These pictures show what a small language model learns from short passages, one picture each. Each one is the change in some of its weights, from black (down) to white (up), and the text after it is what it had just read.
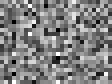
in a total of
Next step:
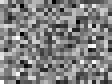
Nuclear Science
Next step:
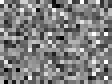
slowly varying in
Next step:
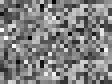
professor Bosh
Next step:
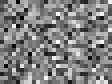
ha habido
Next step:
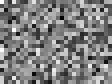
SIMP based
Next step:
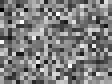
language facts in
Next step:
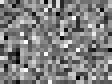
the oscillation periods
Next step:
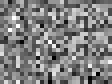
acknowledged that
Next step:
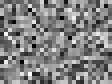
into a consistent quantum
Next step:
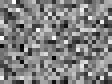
coupling. In
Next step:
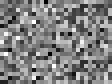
the message
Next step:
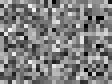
studied in the
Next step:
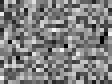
interband excitons
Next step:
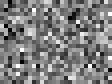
$P$ and
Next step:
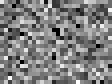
the surface anisotropy,
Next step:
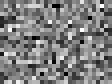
di peringkat
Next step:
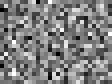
can provide a relationship
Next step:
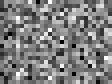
will have to be
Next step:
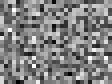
LHC Higgs measurements.
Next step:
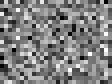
possesses a
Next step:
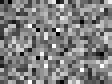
are happy
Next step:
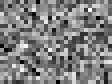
to indicate the presence
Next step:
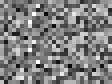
about potential directions of
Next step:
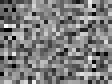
otras, el
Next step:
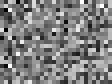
destacado em
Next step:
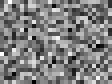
in place of
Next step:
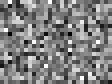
are powered by
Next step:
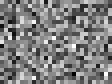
the air
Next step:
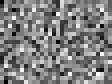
the change,
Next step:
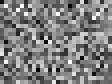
worked for several
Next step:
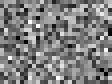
strong evolution (see
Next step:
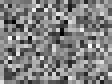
materials resides in
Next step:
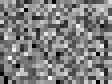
been shown to exhibit
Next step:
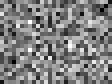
be that the
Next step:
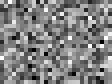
were considered:
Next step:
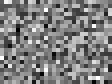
galaxies known are
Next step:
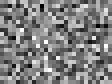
keng ovoz
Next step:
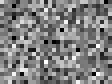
the electronics,
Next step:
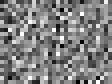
com cortes que
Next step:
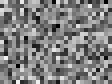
only tunable parameters
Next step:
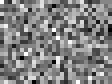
desse relato
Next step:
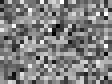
te sporen
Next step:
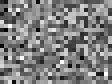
da geração
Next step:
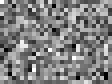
to the second relation
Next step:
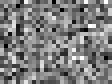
slack en
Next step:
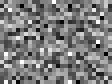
planejamento e
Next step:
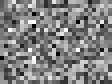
após a
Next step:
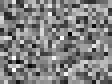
resonance hidden by
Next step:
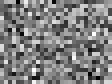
particles vs radius
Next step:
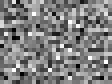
Physics, University of
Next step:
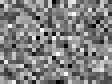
well in the regime
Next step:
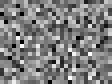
УЗИ и
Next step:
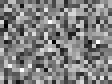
way to sample the
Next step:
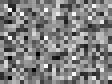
processor with a
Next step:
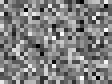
reliability of the
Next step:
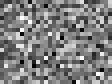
a conformally coupled
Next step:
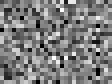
vaseline oil
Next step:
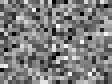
on the evolutionary
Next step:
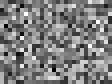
calculation depends crucially
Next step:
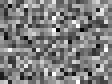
caused by roll
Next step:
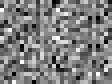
in eq.
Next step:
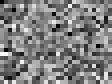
— video,
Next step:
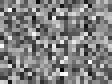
also explored by
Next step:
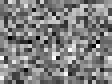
dat we het
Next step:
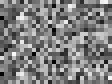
as to the classification
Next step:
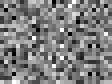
of Light
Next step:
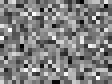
reliability. We
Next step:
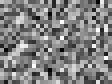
to reproduce the
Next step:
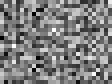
initial estimate uses all
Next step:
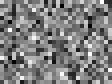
$\nu$ the
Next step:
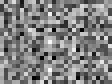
specific choice of boundary
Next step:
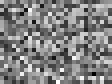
Respublikasi va
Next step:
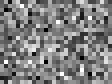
mW at
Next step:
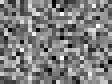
is low and hence
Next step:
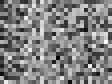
– sem que
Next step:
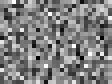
The authors are
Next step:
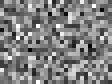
are different for
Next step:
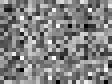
және 5
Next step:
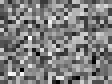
metodlari va
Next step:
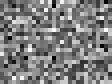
and strike the
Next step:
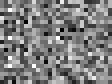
estimates know nothing
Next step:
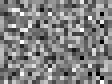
21 Apresentar
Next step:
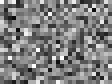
Energy Flow
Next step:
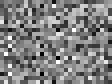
qilishning eng
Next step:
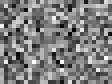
scale of these oscillations
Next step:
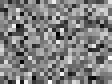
cluster was determined
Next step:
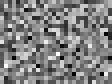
requires a computational
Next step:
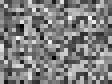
combination is equivalent to
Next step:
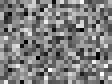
coherence? If
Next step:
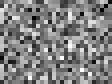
be seen that below
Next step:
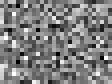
Medical treatment with
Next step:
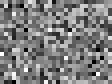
range of commonly
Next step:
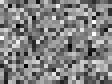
content may be explained
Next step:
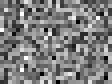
the effective edge state
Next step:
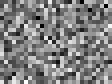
treatment of the dynamical
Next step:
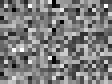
and, in
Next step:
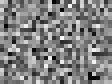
are massless.
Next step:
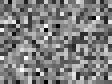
the entire NR
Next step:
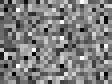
a huge
